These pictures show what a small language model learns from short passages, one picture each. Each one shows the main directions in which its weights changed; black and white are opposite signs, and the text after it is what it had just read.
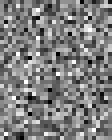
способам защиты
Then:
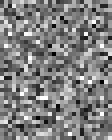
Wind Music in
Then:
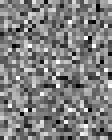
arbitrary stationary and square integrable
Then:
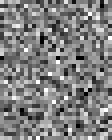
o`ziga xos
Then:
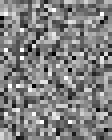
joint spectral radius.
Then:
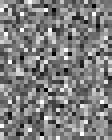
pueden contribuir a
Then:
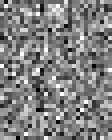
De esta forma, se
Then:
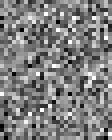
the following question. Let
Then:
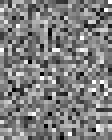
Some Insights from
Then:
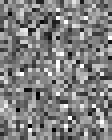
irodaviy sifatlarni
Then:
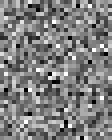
A perpendicular
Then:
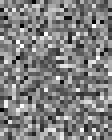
em Teresina,
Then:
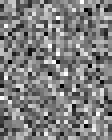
estimate as a novel loss
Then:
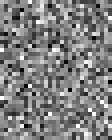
Уткин Э.
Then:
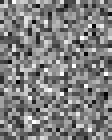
zijn om de
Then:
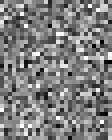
identificării legii
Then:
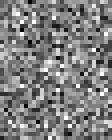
so'raladi. Bu
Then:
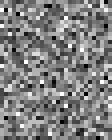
ocupaba este
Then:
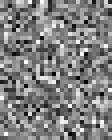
пунктов по
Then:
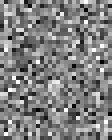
locally manifold-like regions
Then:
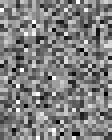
$\lambda>1$, and
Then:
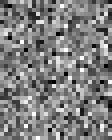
corresponding values of $\al$
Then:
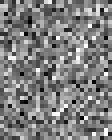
can be applied to prove Theorem
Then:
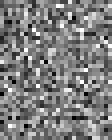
\] \noindent are given by
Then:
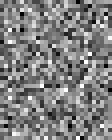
dos dados foi efetivado
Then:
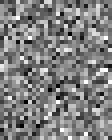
is the half-sum of
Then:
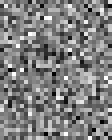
Кроме того,
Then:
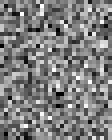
a todo o cidadão
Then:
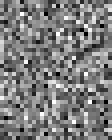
situação nacional de
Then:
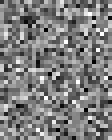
such problems seems to be
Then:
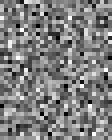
como a tecnologia pode
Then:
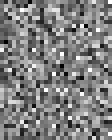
Танланган спорт
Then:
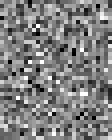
discuss a stochastic particle system
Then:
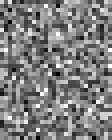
mijn meening
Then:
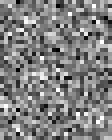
developing confident and
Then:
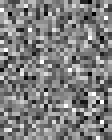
\cdot V} \Psi
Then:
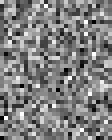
has a Borel lifting
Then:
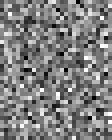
Proposition \ref{prop:
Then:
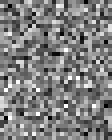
represented by a strictly positive continuous
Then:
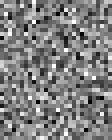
partition $B$. Note that
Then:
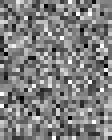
This proves the second hypothesis in
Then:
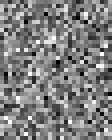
seus clubes com
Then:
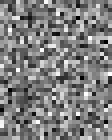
of this work is the
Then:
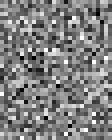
three triangle inequalities hold.
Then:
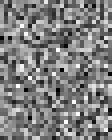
block B the highest
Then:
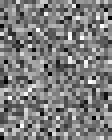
crescimento durante a
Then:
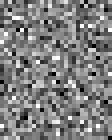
FOUND IN
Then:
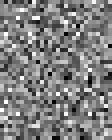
Даний рівень
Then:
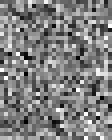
in some regions of
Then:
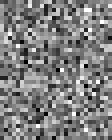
set. We begin with a
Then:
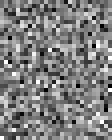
Any arc connecting
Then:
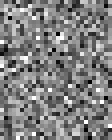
речь идёт
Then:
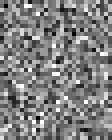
todavía hablan
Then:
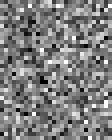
that will be fixed later.
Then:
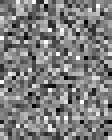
allows the characteristics of
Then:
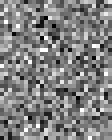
olish, ozuqa
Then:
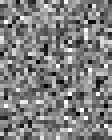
and fistula
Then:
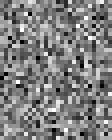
RK step. Furthermore,
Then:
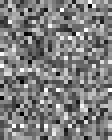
către TIC.
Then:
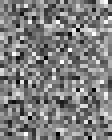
а д ж и е в
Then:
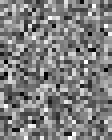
etadi, ularga
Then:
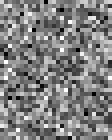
types of degree~$3$
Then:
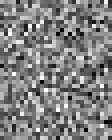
on $k$. Let
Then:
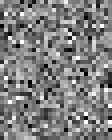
group. Two tests
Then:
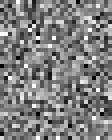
$\omega$. There are a
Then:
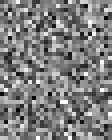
g & \text{on
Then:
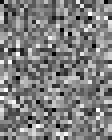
input pulses occurring
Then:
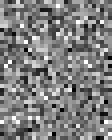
were: - Both states
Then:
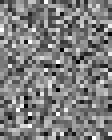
of the Hodge bundle
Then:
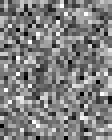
to Li and Linde
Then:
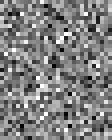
scienze sociali.
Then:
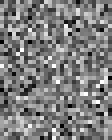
is analytic in the complex plane
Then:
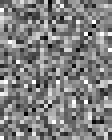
Phase transition;
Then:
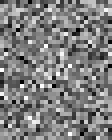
такі як Марія
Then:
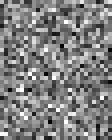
tayyor mahsulot holida)
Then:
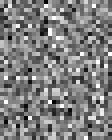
und menschlichen
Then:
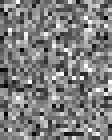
& {\ds \frac
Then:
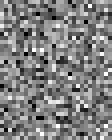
un chercheur
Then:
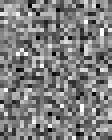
them via embeddings in the
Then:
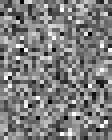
O'zbekiston Respublikasi
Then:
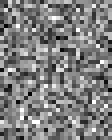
der publiceerende
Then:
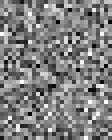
imagine how to extract
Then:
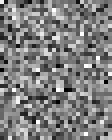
“La responsabilidad
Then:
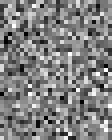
denote the character of a finite
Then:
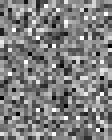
qaror qabul qilish
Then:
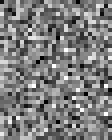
is well defined (in terms
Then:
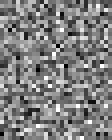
the continuum are isomorphic in
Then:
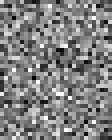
a hexagon,
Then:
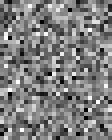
eleştirmiş ve
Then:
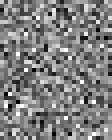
capsules, and has
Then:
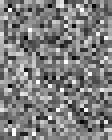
as benfeitorias
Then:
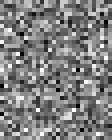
most important singular terms in order
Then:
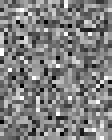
stratégiques. «
